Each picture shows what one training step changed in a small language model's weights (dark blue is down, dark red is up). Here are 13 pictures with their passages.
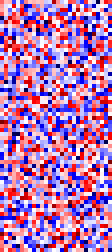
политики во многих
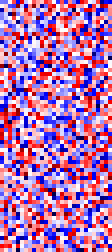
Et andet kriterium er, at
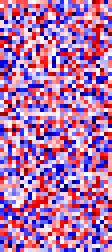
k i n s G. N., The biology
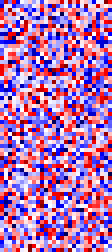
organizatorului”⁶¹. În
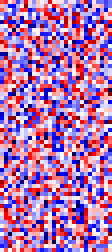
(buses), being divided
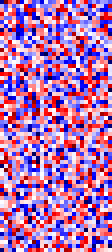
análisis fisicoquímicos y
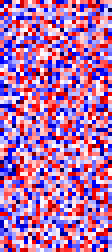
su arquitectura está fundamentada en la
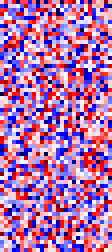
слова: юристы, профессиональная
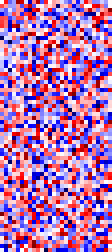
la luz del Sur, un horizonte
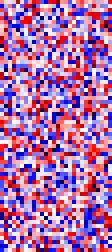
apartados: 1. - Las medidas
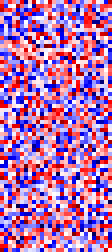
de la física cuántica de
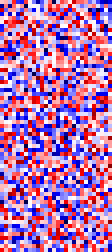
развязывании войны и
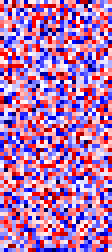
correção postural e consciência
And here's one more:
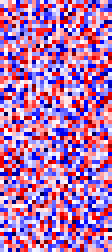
atenção plena, consciente,
